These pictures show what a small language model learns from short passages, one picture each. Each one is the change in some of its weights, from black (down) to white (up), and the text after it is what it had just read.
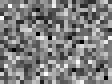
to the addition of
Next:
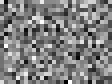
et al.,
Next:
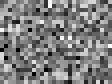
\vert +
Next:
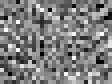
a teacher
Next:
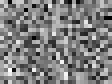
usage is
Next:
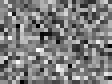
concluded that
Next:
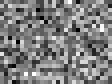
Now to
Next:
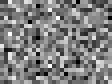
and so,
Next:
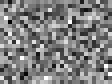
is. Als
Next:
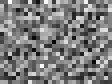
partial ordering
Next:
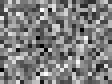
the algorithm to the
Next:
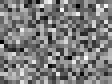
of interest called z
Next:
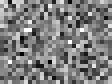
percentage of
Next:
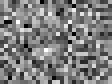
de Stat.
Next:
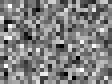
and where the
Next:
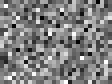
\right\}$ а
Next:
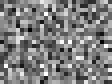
achieve the
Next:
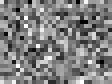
specificity required
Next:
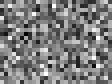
in which the
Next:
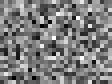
set of minimal
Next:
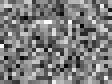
todo. La
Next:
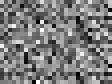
personajes de
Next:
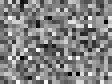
not a restriction
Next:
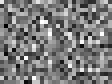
pour cette surface;
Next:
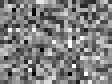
игр для
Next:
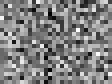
how island
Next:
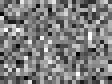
of US local
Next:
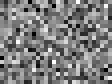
play in
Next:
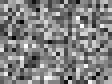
W e^u
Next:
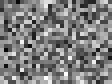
community. The
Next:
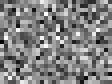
achieved without the
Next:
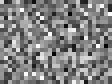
da elbise
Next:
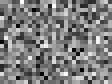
due to the
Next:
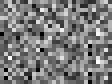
a color
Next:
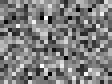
bring economic
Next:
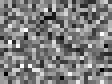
acid was
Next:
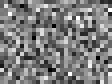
professionals to
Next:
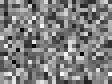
el uso de
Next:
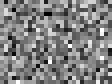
+ \cdots +
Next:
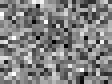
sufficient condition for
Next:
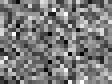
government has
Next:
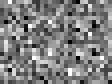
DM (OR
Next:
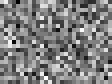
study is conducted
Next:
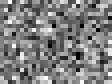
characteristic zero. Let
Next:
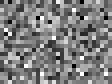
reflects the
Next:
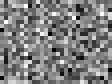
dan ortiq
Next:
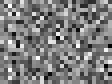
is now $$
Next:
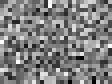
\delta =
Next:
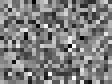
slogan was
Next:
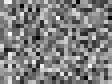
and so details
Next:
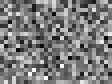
article is to
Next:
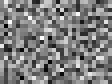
that has power
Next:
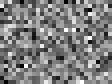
static nor
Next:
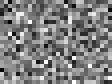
book from
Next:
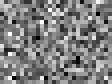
and only if
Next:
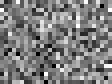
lemma has been
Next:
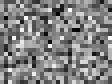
Lotz am
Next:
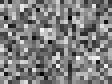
challenging to
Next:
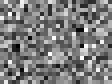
was to qualify
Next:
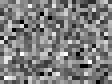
at increasing their
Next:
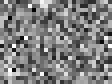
technology is considered
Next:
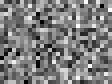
leven in
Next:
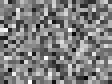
supported basis
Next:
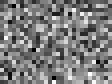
some decreasing
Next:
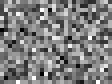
the economic development
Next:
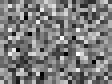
using other distance
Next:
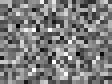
distances in
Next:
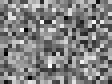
length, for
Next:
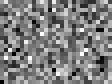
com capacidade para
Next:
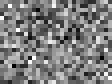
to $I$
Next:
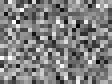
a virtual
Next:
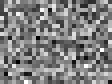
the discussion in
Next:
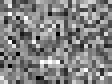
In conclusion,
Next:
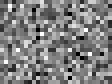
– это
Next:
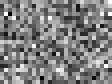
classroom test
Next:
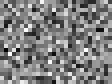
contato com o
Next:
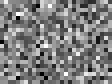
solutions to the
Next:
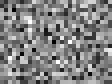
Therefore, it is
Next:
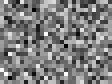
system and belongs
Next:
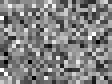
by four independent
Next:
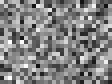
each uniformizing
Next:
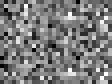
no viés da
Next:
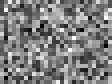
column the
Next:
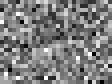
speech. The
